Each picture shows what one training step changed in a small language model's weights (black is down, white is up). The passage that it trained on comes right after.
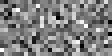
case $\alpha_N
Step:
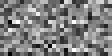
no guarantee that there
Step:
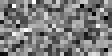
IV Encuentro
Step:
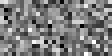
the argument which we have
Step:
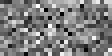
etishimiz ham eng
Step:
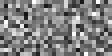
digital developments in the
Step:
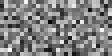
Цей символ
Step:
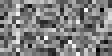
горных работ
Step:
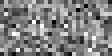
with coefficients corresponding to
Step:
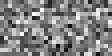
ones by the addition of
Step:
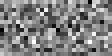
управления этим
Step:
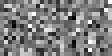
in consecutive order,
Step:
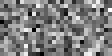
u $, independent of
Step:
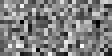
August 22,
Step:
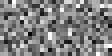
same errors are applied
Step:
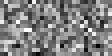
sog'liq uchun
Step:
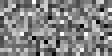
parameter as well:
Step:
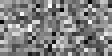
relié ces
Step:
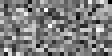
and C5. In
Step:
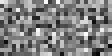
Also, those which can
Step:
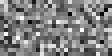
functions $\cos(\frac
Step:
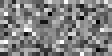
jazz, la
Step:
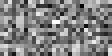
that the construction of the
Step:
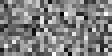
consequently $R$
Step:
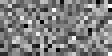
$h$ as a
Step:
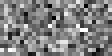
sport universiteti
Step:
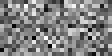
misdiagnosis on
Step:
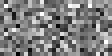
sequence of almost periodic multiple
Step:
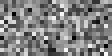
designing new material,
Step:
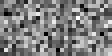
Introduction. In the
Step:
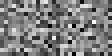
when more and more
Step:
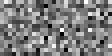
the Tverberg points
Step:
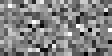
o\`u tous
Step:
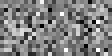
preventivă și
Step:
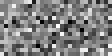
o objetivo de
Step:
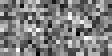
wobei L.
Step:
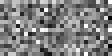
у овец и
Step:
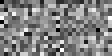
Im Folgenden
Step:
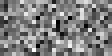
\item N.
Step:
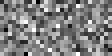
initial conditions for P.
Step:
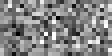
to the desired result
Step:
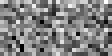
suivi de la
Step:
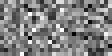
descartadas y
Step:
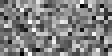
Problems considered in
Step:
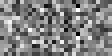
the help of
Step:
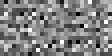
a static problem for
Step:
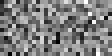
a simple symmetric random
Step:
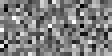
claim. So suppose it
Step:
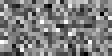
fra un certo
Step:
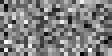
C. State University
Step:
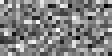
to replace the whole
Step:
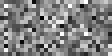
al hecho de que
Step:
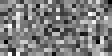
obtained by Fargues
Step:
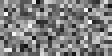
En conclusion, les
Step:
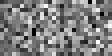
of degree $i$
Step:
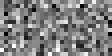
independência funcional.
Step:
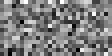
{\it quotient}
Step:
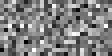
curve of genus \(
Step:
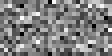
centered at the
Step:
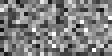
a sphere of radius
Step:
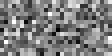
samaradorligini oshirish,
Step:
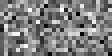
superimposed with stochastic
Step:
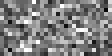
dropped by using
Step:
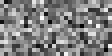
de gestão
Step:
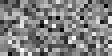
$\pi$, then
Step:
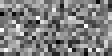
investigative activities]
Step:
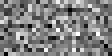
found that a collective
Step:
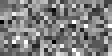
$\ker \Gamma =
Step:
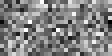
observação e
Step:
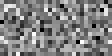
$p$-adic integer
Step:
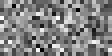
as the view on
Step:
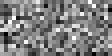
which endows each
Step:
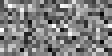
dalam membangun
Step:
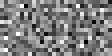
OF BRONCH
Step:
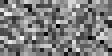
partir únicamente
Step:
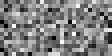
implementação de
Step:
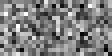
yang dikelola
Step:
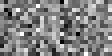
square in $\mathbb
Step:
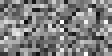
bir yöntemdir
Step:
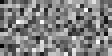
complete description of the class
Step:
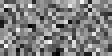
nos expressa que sua
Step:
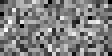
adaptatifs et
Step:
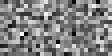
restriction to dimension one is
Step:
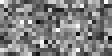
these preparations, we
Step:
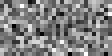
This observation leads to the
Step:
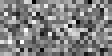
taux du seuil
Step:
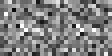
differential yondashuv,
